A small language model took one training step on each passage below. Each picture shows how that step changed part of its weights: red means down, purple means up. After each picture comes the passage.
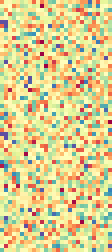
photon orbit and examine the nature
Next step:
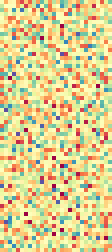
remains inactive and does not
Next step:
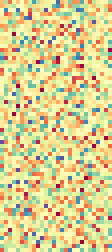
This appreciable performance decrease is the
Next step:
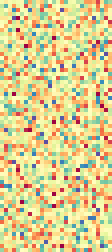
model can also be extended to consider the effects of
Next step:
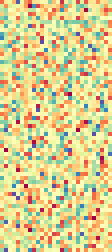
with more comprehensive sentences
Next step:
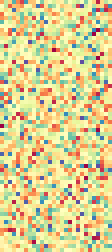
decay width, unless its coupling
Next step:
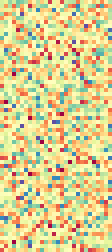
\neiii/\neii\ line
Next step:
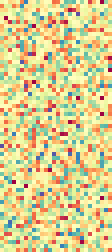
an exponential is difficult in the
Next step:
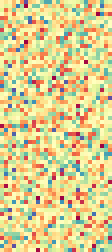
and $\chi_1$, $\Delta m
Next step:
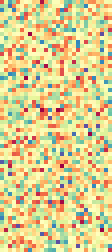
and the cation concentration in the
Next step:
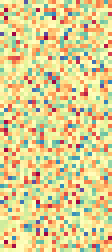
has been shown that at small loads,
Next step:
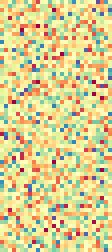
(A.14). See in appendix
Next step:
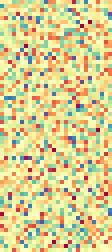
$\pi N$ data as explained above,
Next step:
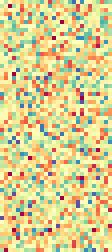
achieved an accuracy of around
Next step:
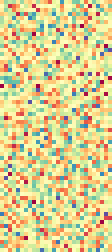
\affiliation{High Magnetic Field
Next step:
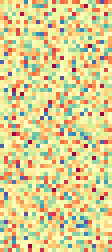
are ``soft," that is {\it
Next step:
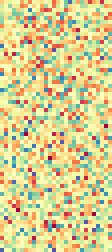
is a prominent material used in
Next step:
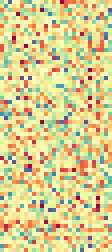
hidden underneath a
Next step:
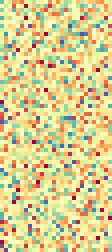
velocity decreases. The band dispersions
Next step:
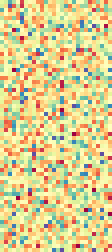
the static focusing system, compared
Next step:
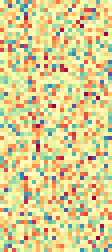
BNV processes involving $\t$
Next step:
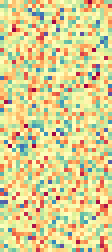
case for the thread hanging between the
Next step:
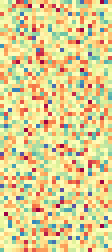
each other. Several cases could be
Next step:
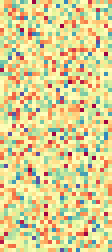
well these criteria, derived from
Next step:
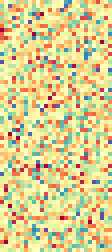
to supplement the general procedure.
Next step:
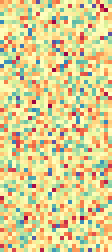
display a rather complex, fractal
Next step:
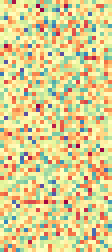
completeness level within each annulus,
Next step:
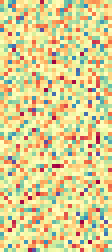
and the high extinction towards
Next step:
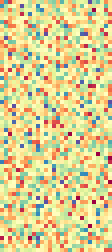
THERMAL FEM
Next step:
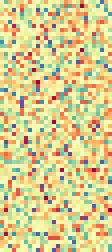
like box size, particle load,
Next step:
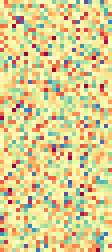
events. The first rule states that any
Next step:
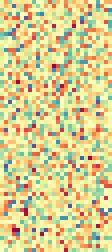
and fragmentation of elongated
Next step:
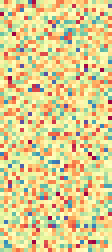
of substantial progress along these lines
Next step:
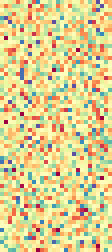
tunable atomic collisions in the
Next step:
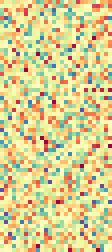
the UHF solution has two improper zero
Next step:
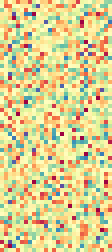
and therefore achieves similar performance to that
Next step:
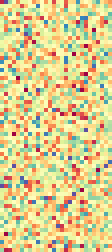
homogeneous Poisson
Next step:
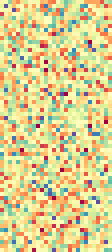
work extraction statistics? To
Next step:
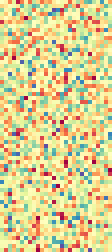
simple model showing the competition between
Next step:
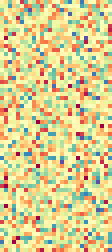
this procedure to the system described by the
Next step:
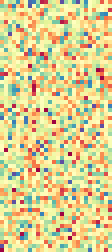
the measurement. The atoms are held
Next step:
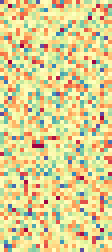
Torr). The SWNT samples
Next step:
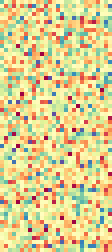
the analysis of the observed clustering. It is
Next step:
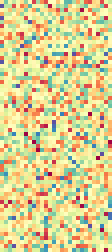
of A2029 was $\sim 4\times
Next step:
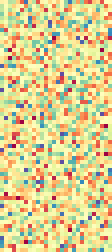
is present, followed by a disruption
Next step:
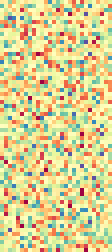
of the multi-cluster game
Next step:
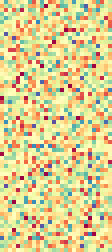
non-perturbative phenomena such
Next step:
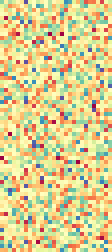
be reduced to that of finding the
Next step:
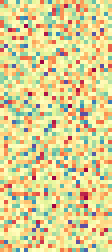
the game *B. Gameplay
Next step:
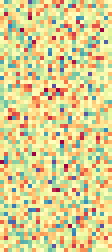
forces at the minimum are overlaid:
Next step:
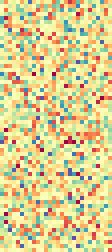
this is an important phenomenological result,
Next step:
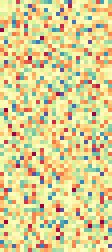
scenarios, people visit
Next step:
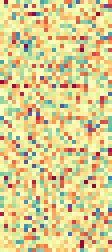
by using the basis of hadronic
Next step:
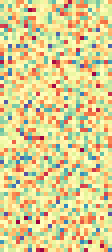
the largest cluster found by applying
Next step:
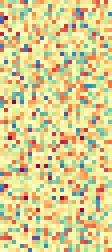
made in continuous time. The movement
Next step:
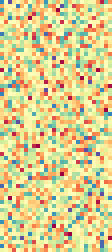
with a linear background, mostly related to
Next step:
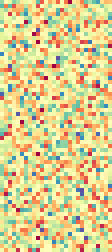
exploiting the reciprocity
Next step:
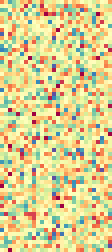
SN explosion. In fact,
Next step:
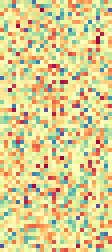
mentioned above. Note that the
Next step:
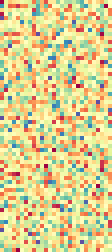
2007 for our analysis. Most of the
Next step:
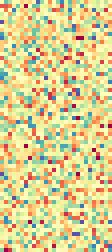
Kaczmarz Algorithm
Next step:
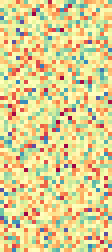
which the interaction potential $u(r)$
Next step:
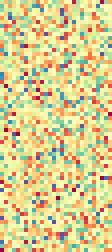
$\Delta A_{sl}$ and $\Delta
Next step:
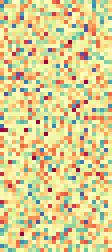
Kohler's rule states that the
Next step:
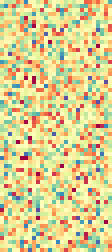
activity cycles are modeled using
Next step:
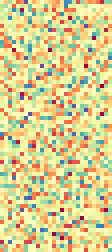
are present. We are also not certain if
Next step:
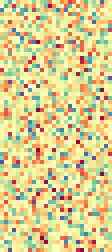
moment such as $A_0$. Such a
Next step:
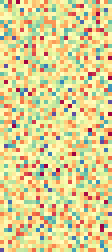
features into GenUI applications,
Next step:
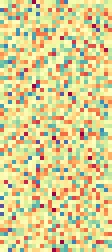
and straightforward to realise them
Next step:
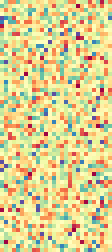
times and entanglement for the FMO
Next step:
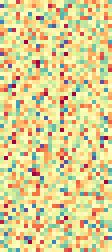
where $K_{ab}$ is the second
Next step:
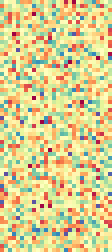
participate in the training of models and
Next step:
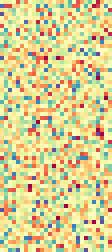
The sampling frame used was the most
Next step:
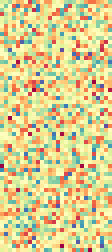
regime, the GPE is expected to
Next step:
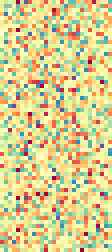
preferences. Here, we have
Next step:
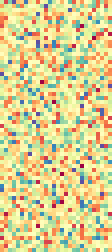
the UAT remains a living
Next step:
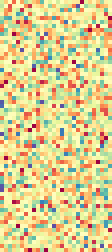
case of a two qubit gate.
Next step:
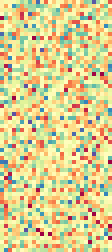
by using particle accelerators and is
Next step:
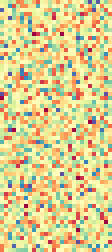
slightly disturbed from its
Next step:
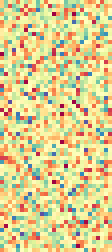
process. In particular, we chose a point on
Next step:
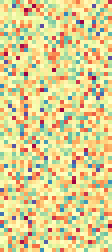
exist. The approximation \begin{equation}
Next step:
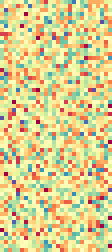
\caption{The ratio $Y_{\rm
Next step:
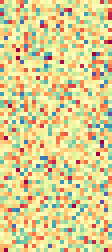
as a Gaussian solution by taking
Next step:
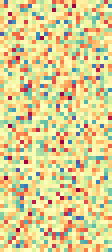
of protein folding: A
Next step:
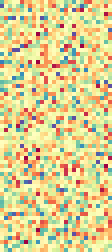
measuring the eigenvalues of the
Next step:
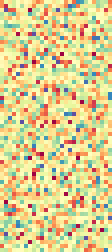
bin the differences by R.A.,
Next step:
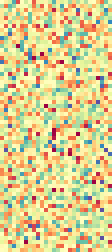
the finite density in terms of the MEM.
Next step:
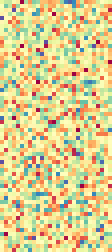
nuclei. The quantity of neutrons
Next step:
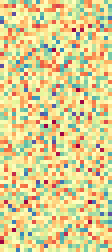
a finite frequency $\omega$, decays into two
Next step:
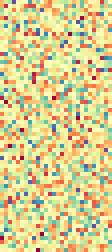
exponential disk (dashed)
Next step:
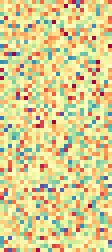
a single open leg into sub-tensors
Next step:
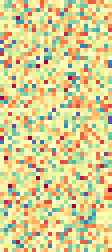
in turn is roughly equal to
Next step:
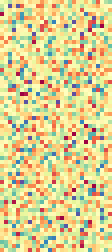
the string trajectory approaches the
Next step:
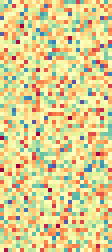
important representation of $\Gamma$ is the regular
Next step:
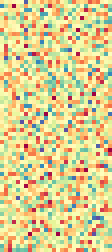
presence of ``VAD" indicates the
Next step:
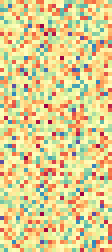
the $\pi$, $\rho$ and $\omega$
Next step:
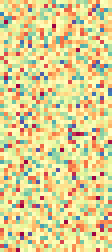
(Upper Bound):} More
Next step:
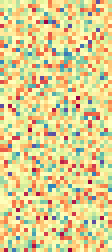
by the recent publication of
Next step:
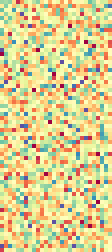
their maximum value is equal to one. The
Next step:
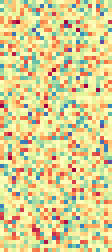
manifold, {\it i.e.}
